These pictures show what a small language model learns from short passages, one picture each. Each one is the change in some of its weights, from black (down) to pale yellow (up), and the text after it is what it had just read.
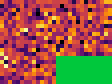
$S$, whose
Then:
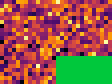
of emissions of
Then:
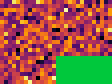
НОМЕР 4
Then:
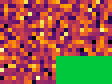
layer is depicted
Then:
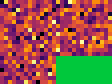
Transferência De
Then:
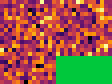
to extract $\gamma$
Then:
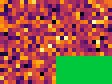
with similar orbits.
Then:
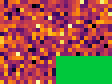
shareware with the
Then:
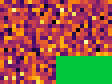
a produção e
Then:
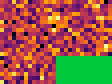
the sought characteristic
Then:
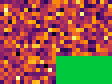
buning uchun
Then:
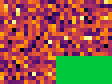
and the analytic solution to
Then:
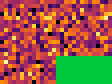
to zero (and for
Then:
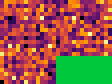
история и
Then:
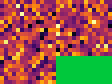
M.; Pham,
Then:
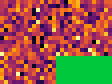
interações, no
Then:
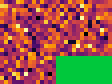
o produto
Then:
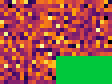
which require only local information and
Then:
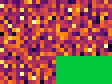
VLLs, is
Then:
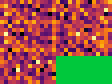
considering the factors distribution
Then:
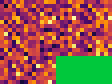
is the significance of
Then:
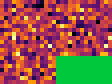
grasos libres
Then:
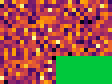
it on a set of
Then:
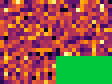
региона к
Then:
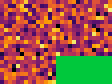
can be produced through the
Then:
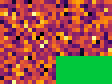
transferido para a
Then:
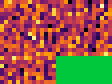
% SECTION:
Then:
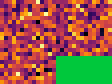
classroom-based study
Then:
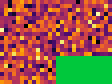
para integrar, na
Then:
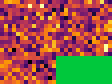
the incomplete
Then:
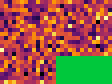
um tratado de
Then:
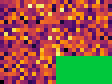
opened in March
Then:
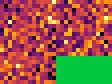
the recent information theoretic results
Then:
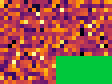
not been systematically
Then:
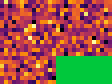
distributed sink}
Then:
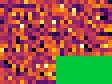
and those enclosed by
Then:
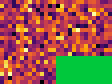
order parameters vs.
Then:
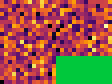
– A Brief
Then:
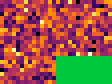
of view it also
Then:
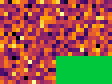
these depths.
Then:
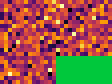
than the proton mass.
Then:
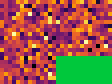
temperature stage through a
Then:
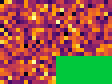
education A. S.
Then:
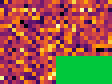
the nanostructures
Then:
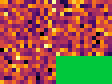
entre cinema e
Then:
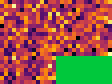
solving this problem is
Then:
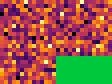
are used to set upper
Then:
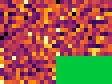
must be given so that the
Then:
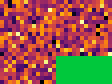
at 20 kHz can be
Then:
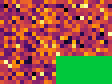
is determined by the point
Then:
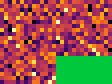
Computer Science,
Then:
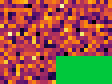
masses close to the
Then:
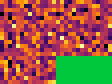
related problems. In the
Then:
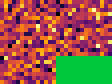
finite temperatures. {\it
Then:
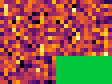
we obtain the result,
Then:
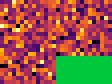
от входа и
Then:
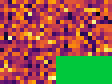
cluster to another depending
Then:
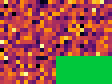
glass transition. In many
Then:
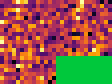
подачи сведений
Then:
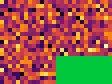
denoted as,
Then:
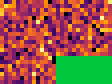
naturalistic character of the
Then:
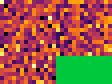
structure is shown using a
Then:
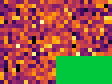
to the study of the
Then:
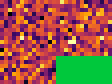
formales, así como
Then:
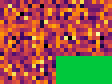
average FLRW
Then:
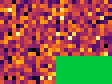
a prueba de
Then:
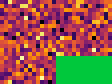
can appear prompt or
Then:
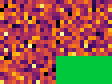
den Lehrstuhl
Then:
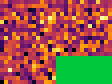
to an evolution time estimate
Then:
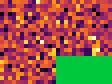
să nu prezinte
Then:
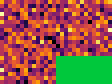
conductance in each
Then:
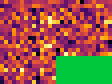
to another massive
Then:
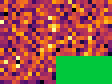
the transformer. The following
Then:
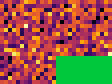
een zeer
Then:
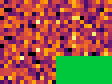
левого, правого
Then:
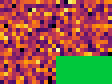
Se ocupamos
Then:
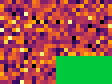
Shu sababli
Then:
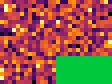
alle Gebäude
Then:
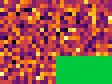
Mikasa Co.
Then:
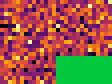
self-medication in
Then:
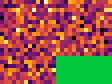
estudantes contribuem para
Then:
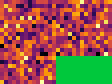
cross section for the interaction of
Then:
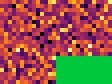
question regarding the
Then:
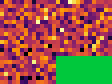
tem sinceridade no
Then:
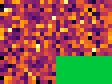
In Appendix
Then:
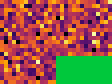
configuration in the maximum
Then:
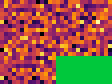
been investigated, and
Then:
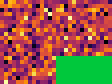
elucidate this
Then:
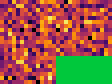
the package is implemented
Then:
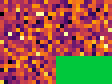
term in our model,
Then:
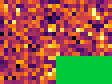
and the high $T$
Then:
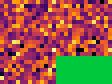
majmui" va
